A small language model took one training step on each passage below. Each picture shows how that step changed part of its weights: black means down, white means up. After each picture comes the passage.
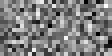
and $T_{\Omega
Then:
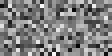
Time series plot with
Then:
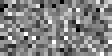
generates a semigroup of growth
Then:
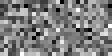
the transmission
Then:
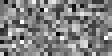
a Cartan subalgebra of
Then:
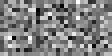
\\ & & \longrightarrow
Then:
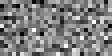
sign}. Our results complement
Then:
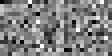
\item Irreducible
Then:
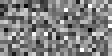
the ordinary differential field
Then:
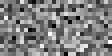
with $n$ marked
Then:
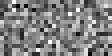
non-existence result for
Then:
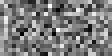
and the vertices are as
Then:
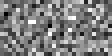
primary and secondary
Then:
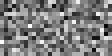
in recent years for at
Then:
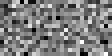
critical point $\g$
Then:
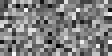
infinite) antichain
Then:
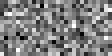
produces high quality
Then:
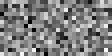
$\widetilde W =:
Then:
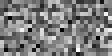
for a tree of height
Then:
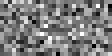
+ \sin\beta
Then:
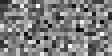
polynomial degrees $P =
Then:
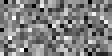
where the last isomorphism of
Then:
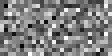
interests in the behavior
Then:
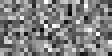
radical. Then
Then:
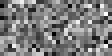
condition (i), then
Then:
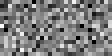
short exact sequence of finitely
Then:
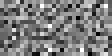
b=c}) implies
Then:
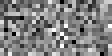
as given in the following
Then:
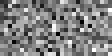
respect to positions
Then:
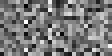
one zero in the circle
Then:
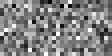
easily follows from the main
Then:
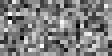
to the light speed
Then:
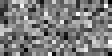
function $s$ can
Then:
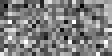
respectively. Defining
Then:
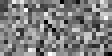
linear model can be
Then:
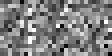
equivalent to prove that for
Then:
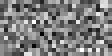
all whose zeros are in
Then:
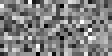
primitives based on
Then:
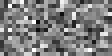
differentiable function classes)
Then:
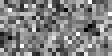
P}$ is called symmetric
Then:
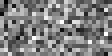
of the proposed algorithm we
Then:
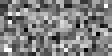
to the type of the
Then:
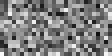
there are diffeomorphisms
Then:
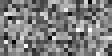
for every \(0 <
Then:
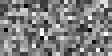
the internal structure of the
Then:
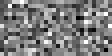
height function from an
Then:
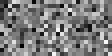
vertex incidence matrix.
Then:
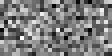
on the boundary or better
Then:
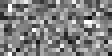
hypotheses on $T$
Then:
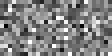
easy to see that $$
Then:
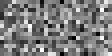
set of positive integers.
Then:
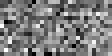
that the quantities
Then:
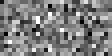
é um dos
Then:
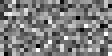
al result in the
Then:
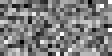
the following expression for the
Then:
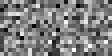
secant variety to
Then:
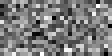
0$ we obtain
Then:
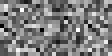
and positive, hence their
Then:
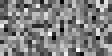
study of the invariance of
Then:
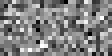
affiliated to
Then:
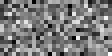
region. We conclude with
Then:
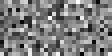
Riemann surface associated (in
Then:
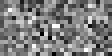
collocate on}.
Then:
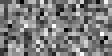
$Z$. It can
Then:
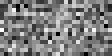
a more general situation.
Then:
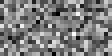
$C$ denotes a
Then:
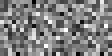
where, denoting by
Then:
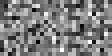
finds the true support
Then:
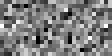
properties: We have
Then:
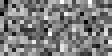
of the dual states
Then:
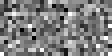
in particular describes totally
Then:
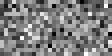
in the data or in
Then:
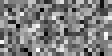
\n If the embedding
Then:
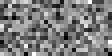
scaling parameter $\lambda$
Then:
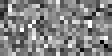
defined on objects by
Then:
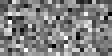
to denote both the mapping
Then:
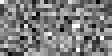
be a sequence of
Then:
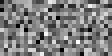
critical factor if and only
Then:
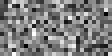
positive real numbers converging
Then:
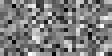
\subset M$} then
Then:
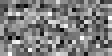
how does a typical
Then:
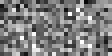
a head-finite
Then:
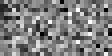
eta-function is
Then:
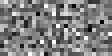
images in ${\rm
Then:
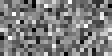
have a quadratic tangency
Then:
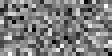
with $C$ being
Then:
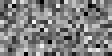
then we assume that
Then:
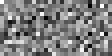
deux connexions
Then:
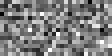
that $p =
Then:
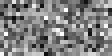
by the following quadrature:
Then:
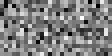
of the same type if
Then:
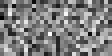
addition to the source
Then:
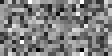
$ Y $-system $
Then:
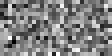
having the following properties:
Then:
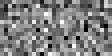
thus the posterior
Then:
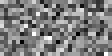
the skeleton equations also
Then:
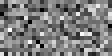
$\omega$ is exact
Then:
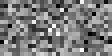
each $j$ we
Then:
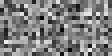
heterogeneity that is
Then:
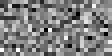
same IIC measure as
